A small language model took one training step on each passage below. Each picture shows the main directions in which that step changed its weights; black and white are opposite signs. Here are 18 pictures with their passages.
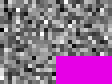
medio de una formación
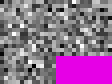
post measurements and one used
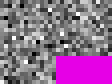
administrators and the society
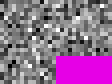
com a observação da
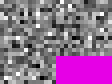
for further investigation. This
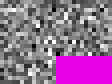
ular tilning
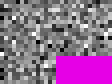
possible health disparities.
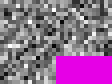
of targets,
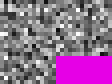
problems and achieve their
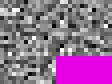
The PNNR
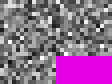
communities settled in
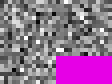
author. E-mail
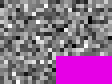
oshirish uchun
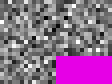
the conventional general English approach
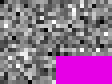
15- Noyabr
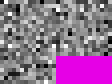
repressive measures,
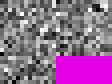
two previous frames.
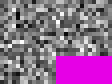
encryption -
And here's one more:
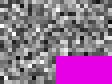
ve askerî
